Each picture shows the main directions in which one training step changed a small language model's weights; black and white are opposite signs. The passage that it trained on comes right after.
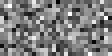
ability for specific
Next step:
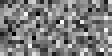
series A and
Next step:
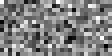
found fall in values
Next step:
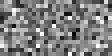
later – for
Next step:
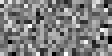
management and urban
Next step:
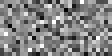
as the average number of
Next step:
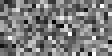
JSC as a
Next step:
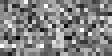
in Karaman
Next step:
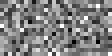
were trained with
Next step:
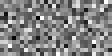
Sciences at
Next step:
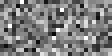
the other issues related
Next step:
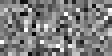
even aware of the
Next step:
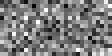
is a need for
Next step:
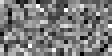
Gender, on
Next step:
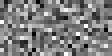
the planning process may
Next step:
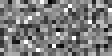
last fully
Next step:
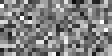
finite and,
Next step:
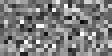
to conduct their training
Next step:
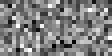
challenges while investigation
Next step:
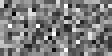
direction to
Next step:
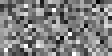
DE UNA
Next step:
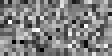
value ($m =
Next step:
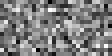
and body and
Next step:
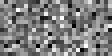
did not interfere
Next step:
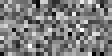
cells with a
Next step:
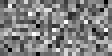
delivered by
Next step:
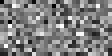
were used. Results
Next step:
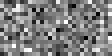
issues. In the
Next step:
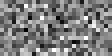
a seamless example
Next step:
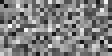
Wear. I.
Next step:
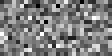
in literary works
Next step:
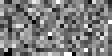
business incubators,
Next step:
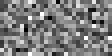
meanings of secondary
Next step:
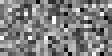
One factor
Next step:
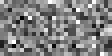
for the metadata
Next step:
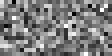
the Innovative
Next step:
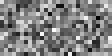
There have been some
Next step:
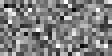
then sent again to
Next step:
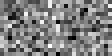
ratio is in
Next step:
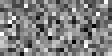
and learners.
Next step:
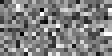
this park.
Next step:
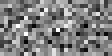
conflict The research
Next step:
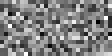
activity for the production of
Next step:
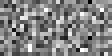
stacked with
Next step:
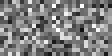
not have a formal
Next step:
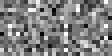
chain development. -
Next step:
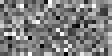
transient period.
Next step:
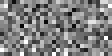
refluxing was
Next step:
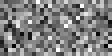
disturbance was
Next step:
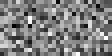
and the packet
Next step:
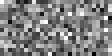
system, which, for
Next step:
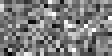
The rate of heat
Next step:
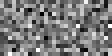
China has
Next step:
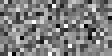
area (m ²
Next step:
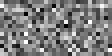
or even the yield
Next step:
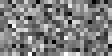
Financial services
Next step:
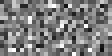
are presented in this
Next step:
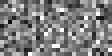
hospital admission
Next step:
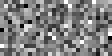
establishing cause
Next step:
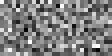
older individuals
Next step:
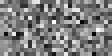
to continuous
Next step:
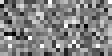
transient conditions is
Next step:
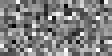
for egg
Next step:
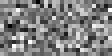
constant which would
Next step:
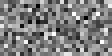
one string to
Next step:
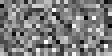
close pure
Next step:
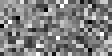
of 100 individuals
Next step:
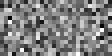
(ARI =
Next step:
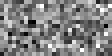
that unhappiness
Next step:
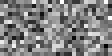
submitted in
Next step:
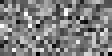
on a work surface of
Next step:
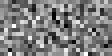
3 rank have given
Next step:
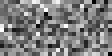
determinants of the
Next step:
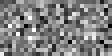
of 170 patients,
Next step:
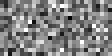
create a New
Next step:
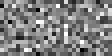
to factors beyond
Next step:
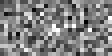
challenges, there is
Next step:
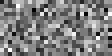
They therefore call
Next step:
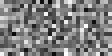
Mataga and
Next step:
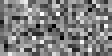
study examines the
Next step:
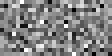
tourism experience
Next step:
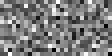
resources. The aim of
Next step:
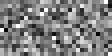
was no conflict
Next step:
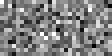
should be connected to
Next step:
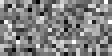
casinos are
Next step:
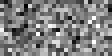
determination. The flow
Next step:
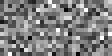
data should be available to
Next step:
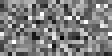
fundings for the
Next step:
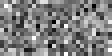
use religious
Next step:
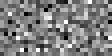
quantum dots
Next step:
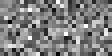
physical health.
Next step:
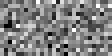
no significant influence on
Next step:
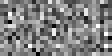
this resulted into
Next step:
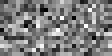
the most popular
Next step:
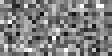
studies. So
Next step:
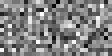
composites are
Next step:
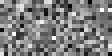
revealed important
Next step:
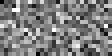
system in an educational
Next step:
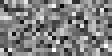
the production of the test
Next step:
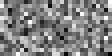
sample visits and field
